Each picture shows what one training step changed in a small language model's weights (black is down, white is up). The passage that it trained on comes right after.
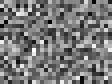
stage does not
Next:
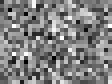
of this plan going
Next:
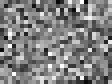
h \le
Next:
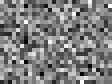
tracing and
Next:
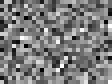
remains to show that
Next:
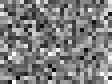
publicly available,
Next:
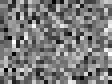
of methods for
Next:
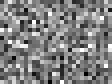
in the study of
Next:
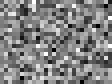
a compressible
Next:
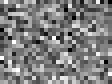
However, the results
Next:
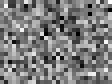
and optic
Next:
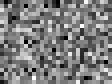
search space reduction
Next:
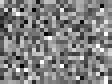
algorithm presented here is
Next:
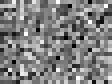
Tax on
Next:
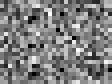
polarization on
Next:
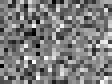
of use.
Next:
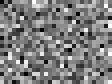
shows that three solutions
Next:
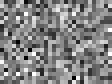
from planting
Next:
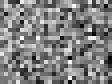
also be a
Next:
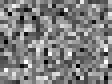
I \times J
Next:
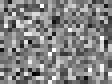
0$. Hence
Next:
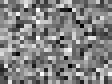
C is a complex
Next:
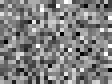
the time dependency
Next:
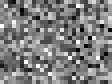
- Peptic
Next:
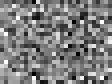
personnel in
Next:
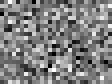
average, minimum,
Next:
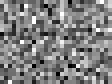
series is usually
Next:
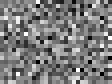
information which is needed
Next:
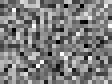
values of a form
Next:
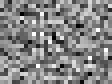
drawing a
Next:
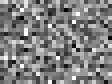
USP and
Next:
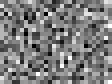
related to solutions of
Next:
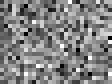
reaching an
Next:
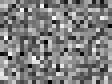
is it possible to
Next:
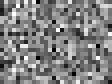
Review and
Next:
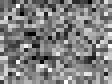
environment. In this
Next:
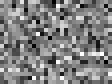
the dataset of
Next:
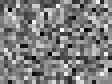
research, computational
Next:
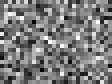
inequality problems make need
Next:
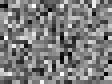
such variables to identify
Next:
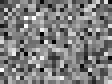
states that any
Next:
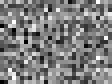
presence of
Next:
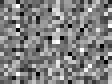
ownership having the
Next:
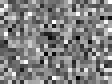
driven up
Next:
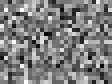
interface to the
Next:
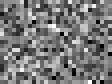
Thus we may
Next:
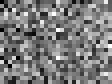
quality. Through
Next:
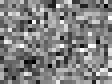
the study.
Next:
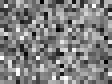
involving the
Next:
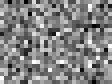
two countries only one
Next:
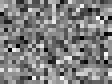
the launch
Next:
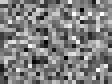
This is how
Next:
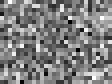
knowledge exist,
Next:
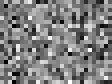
We {\it
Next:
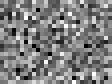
surfaces of
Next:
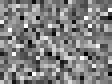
give the proofs
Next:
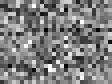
internal variables and
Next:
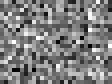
be specific, an
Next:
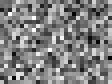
code optimization that
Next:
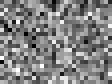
that the number
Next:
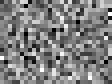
of the mixing
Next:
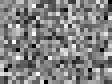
be taken as the
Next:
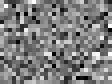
signature of
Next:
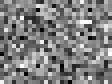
was used to
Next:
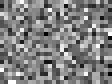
filling up
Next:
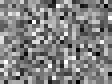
the other hand,
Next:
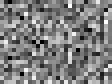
vertex pairs
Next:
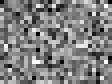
its derivatives.
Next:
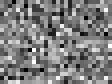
the increase of
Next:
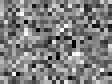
Indeed if
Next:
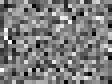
Re_g for
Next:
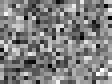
and resolution.
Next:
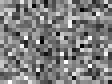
and $f$
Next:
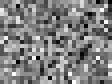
a foreword
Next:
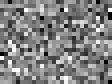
presents the
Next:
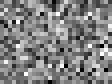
that $\Delta =
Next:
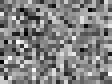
used for the digital
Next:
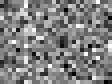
Fix an
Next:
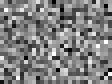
linked to the
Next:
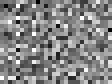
physical education,
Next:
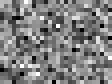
over $S$
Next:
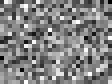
. The constraint
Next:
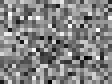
computation (not a
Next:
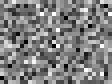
back at recognised
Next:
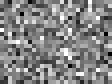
is the pairing
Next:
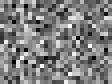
At this moment of
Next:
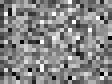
loading Fig.
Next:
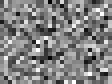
construction from this
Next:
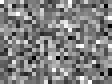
is the normalized
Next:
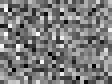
is possible to cover
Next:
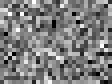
{\it A class
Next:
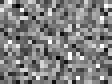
bound in Theorem
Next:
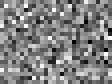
the fifth
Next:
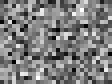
Arrays of
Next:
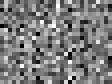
could not be
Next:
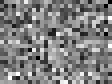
the physical mechanism
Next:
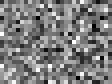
otherwise, we
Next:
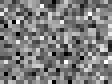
that separated out
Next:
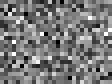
and will turn out
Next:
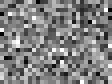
If the field
